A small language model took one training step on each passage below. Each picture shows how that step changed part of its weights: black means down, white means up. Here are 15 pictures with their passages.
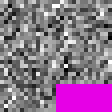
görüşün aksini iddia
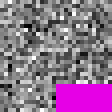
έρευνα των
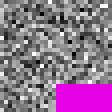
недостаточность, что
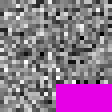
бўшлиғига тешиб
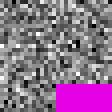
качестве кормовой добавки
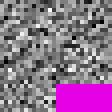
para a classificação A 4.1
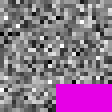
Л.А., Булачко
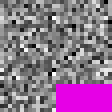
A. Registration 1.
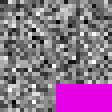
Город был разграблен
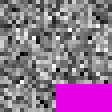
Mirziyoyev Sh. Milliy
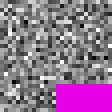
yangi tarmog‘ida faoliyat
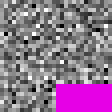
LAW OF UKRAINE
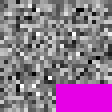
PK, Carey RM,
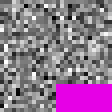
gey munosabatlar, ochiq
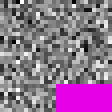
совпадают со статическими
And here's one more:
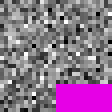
clase y tamaño, todo en
